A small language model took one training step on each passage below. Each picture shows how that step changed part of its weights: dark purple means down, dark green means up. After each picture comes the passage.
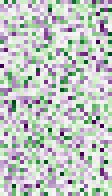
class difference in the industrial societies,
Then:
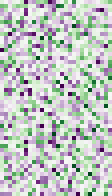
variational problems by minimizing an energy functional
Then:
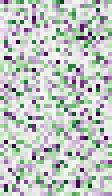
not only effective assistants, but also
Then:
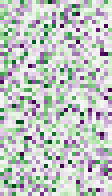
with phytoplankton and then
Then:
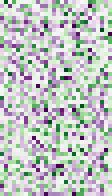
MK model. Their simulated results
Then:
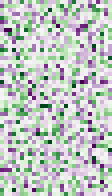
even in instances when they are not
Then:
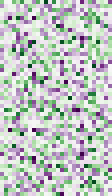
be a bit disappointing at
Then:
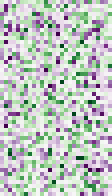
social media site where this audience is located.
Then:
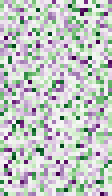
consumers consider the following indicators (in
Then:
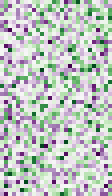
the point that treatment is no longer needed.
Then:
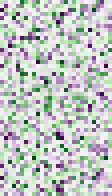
between primary factorizations and invariant factorizations.
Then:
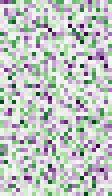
not. This procedure defines an action because
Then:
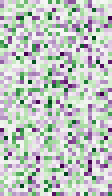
Let $M$ and $N$ be
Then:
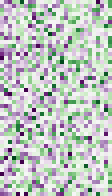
Regression, the explanations were largely
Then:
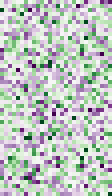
each operand. $R$ for example
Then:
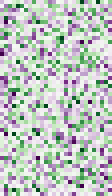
of local strong solution with large initial value and
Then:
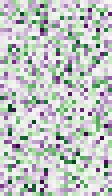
Then, the result above is equivalent to say
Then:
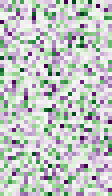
areas. However, in practice, there could
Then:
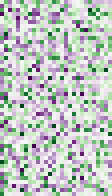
the first sample of the preamble is
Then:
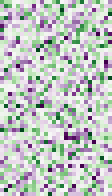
of discrete time optimal stopping problems. These
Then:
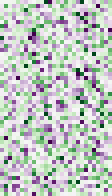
for the corresponding differential operator. The first
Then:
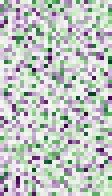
the test function and its trace on the
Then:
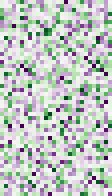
presented in the work of Liu and
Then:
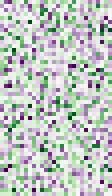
are not exclusive of any action that
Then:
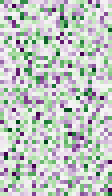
matrix mutation, this procedure will in fact
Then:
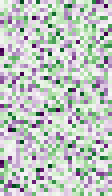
relationship between investors' awareness and equity
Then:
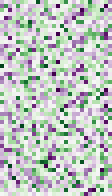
providing the learning means indispensable
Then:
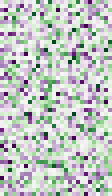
method, which focusses on variables governments
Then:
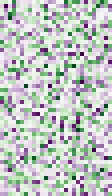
obvious notation. We want divisors
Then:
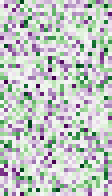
functions of $P_k^{el}$
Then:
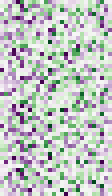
Oxford: Oxford University
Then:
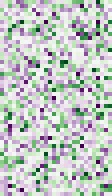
quantum groups (cf.~Section 11 of
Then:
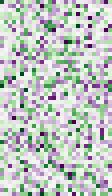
Forgie⁴ ¹Royal
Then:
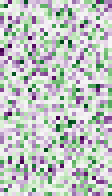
with horses. His
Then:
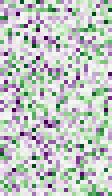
surface $\mathbf{X}$ of genus
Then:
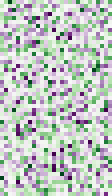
$$\boldsymbol{M} \equiv
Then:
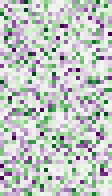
It is clear that $D^- \subseteq
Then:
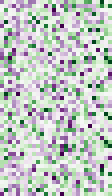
theorem \cite{HLS}
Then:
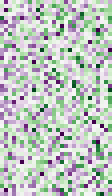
In 2003, we evaluated in
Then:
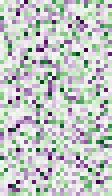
anxiety. They also reported anxiety rate
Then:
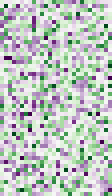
to the light source, which is not a
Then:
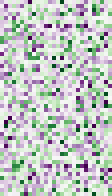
as be provided a platform for pertinent
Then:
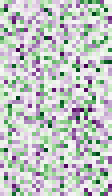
\smfandname} F.
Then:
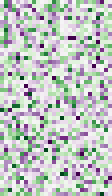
the next gathering. To that
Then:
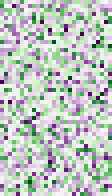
and $y_1$ described above
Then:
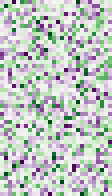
design of pumped water storage
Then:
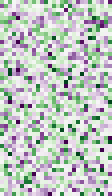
a survey of 16-year-olds
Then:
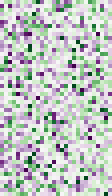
textual fragments that turn back to
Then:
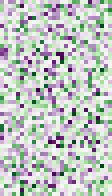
increased autonomy within their respective regions The
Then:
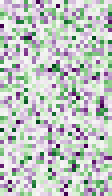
$W_k$ is an open subset
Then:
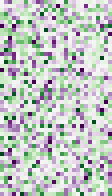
is commensurable with a group of a
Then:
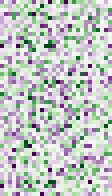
Therefore, the path $P''$ obtained
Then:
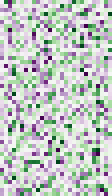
observations based on the amount of manure used
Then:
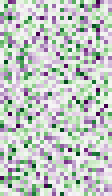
that ice-like crystals were formed
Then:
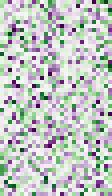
The Effect of Capital
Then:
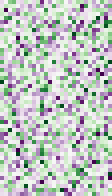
levered out with either a schanz
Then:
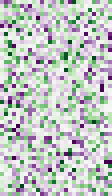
have developed a high-order,
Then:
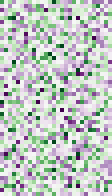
applications. In this setting, the technical challenges
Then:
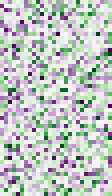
capital is a dynamic concept, but its composition
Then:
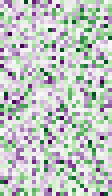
2017). SES is defined as a measure
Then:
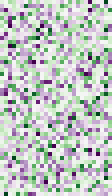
Effects of Logistics Efficiency on
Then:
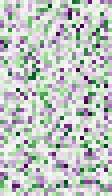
police or court about a local problem
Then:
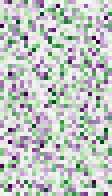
is seen. The analysis and classification of existing
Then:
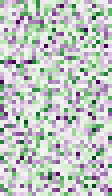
Kaymu; ii. ability to
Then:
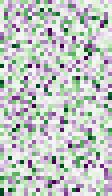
holds for some $s_*\ge
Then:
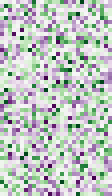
to the right of $(i,j)$
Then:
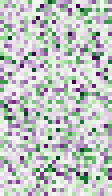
Transport host. - Eggs
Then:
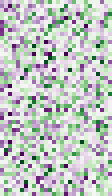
people are given the task of performing the
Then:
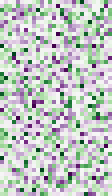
asset left. On the other hand,
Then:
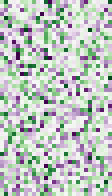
which is the number of limit augmentations
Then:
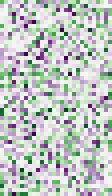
numerical results are presented in Figs.
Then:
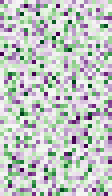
is a two-sided $\ast
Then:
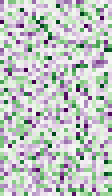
hold for $\ker(\partial_B)$.
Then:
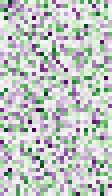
\Gamma\left( s\right)
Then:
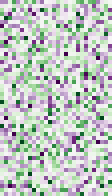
can be taken such that $\Sigma_1
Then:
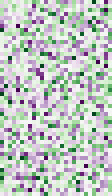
it*”. (Qayerda
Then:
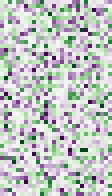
show the value in U.S.
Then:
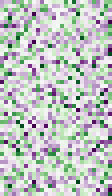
can therefore define, for every $d
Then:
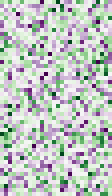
idea of the inhibitory power of
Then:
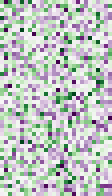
Iaconisi et al.
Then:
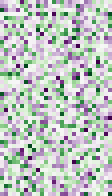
orthonormal $k$-frames in
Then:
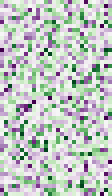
schedule activities for achieving those goals and
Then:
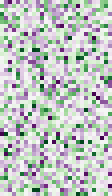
equivalent. \end{proof} Although
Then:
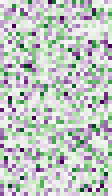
$u$ in $G$ if and
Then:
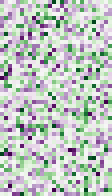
from 0 to 4 wt%, indicating that
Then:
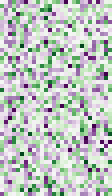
Man always using the available resources for human development
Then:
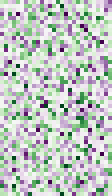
important in terms of development and sustainability in
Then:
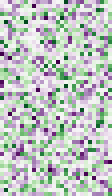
map is a morphism of complexes.
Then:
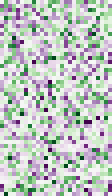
the single 0-cell of $\Delta$
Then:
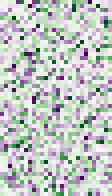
equipped with various sensors,
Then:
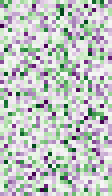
of Meyer's inequalities. These inequalities
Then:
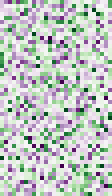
(Section 6). In Section 2 we recall
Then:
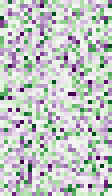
gives that Eve wins from
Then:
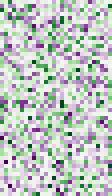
and the size and type (1D,
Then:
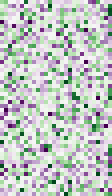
3-month marks, but
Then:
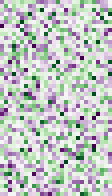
sample of size $n$. This can be
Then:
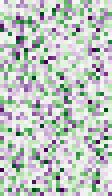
file format is used. Thanks to
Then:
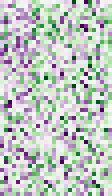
the change in dynamic behaviour which changes in the
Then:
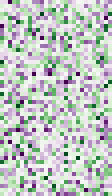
is classified as an oxidising
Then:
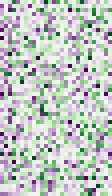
axisymmetric surface $\Sigma$, constant
